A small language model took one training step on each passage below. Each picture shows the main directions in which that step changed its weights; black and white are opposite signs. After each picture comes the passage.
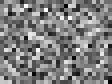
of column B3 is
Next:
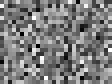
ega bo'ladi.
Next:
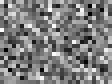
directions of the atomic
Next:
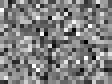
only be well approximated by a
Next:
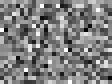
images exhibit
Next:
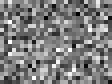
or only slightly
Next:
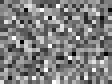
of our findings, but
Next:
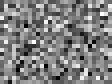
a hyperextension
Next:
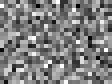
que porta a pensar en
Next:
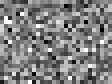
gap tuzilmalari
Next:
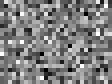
in Southeast Asia
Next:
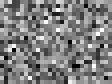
of the linguistic analysis
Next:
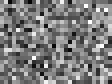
слой основы
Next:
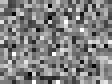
a negligible fraction of
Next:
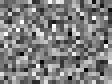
that is relatively
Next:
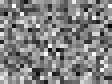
conforme proceselor
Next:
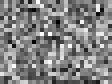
extended (1.4)
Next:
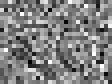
strongly for states of
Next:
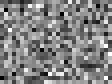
- ray transitions
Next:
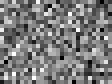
edge computing, XR
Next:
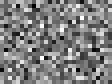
beams produced, as in
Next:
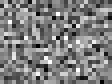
This study shows the results of the use
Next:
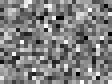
43% respondents were
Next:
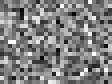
and West}{Bonassi
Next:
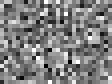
When the time derivative is
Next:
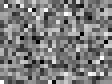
\nonumber \\
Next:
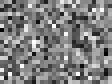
across these networks.
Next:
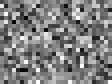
obtained from the experimental data.
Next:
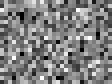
the procedure described
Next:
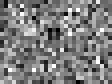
greeting behavior in
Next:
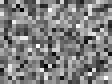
Lo hemos soñado
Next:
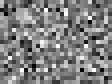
PD under the influence of
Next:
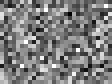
and the total particle number ---
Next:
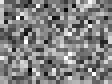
was conducted to explore the
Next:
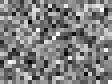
avons pu mettre
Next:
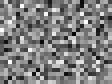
displacement curves for both
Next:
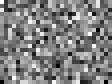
features obtained in the present study
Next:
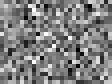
were dissolved in
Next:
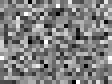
, by De Morgan's
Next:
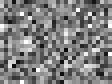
the overall seroma rate of
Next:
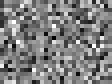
Belief Function.
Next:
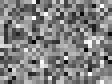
husbands or
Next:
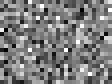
criticize the use of
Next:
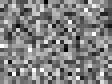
four tones, at
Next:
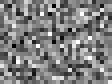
the integration is carried out
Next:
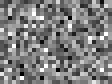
agents. For example, in
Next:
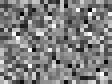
memoirs, he
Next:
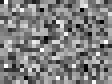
modo, modos de
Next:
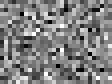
using different augmentation
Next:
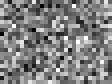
However, the appropriate
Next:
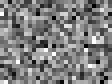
This work was supported by
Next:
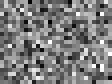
taqdim qilish va
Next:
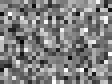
Impact failure
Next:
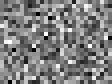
Puglia ■
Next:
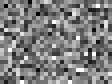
\dot{\omega}_g =
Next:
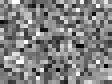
constant. The equation for $
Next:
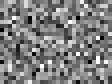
death in a formal
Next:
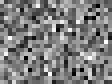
probe unknown
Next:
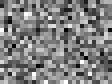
completion or publication of this
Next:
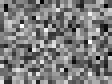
journalism A relationship
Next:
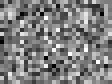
take risks. The chance
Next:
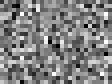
with micromachining
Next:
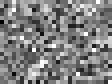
ve örnek
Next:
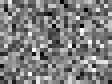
fato e o registro
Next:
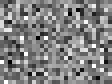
domeniul specific
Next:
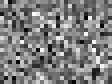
және оны
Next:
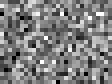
Phys. J. Plus
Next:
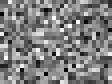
This term must be seen as
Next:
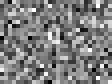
Transformed Financial
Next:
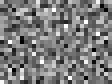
all three groups: inner
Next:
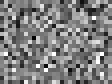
work reported in this
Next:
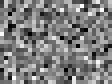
In summary, a new
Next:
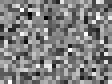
linked form {\it
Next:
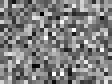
офицером в
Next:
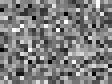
nearly constant. This
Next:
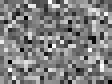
of $\mathcal{T}_s$,
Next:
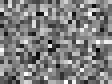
and a general framework
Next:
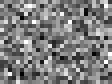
of low-$\pT$
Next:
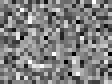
Onset of modulations.
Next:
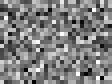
Assoziierte Themen
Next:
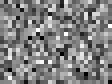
dry salt (1.
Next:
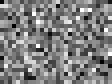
Hermite polynomials
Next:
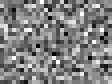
Product (GDP)
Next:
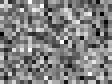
instance, let us consider
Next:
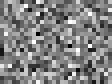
and humans, due to the
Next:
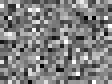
Lal Pura tumanida bir
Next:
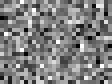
The crude pedicellin
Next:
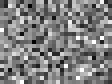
to autotune the
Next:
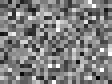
para a compreensão de
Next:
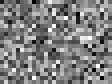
as biocompatible
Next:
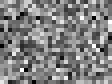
study conducted in 2014 that
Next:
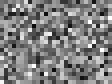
kidney function, the
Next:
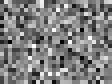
\hline $\eta$ range
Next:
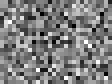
motion. Thus, the
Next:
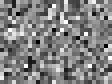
where $Y$ is one solution
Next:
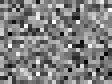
intensity of sun rays.
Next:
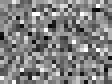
a bunch of levels with
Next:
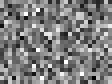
TiN coating TiN
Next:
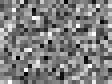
give an explicit
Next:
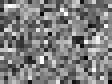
innovative hybrid
